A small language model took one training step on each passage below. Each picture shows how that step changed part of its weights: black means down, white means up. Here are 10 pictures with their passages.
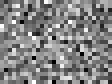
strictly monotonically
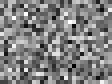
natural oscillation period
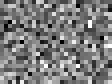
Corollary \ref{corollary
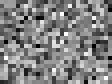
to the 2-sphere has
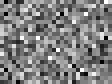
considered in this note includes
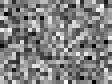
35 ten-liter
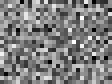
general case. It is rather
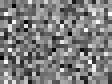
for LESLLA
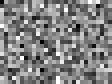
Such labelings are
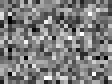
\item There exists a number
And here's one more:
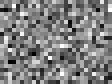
$T^n$ action.)
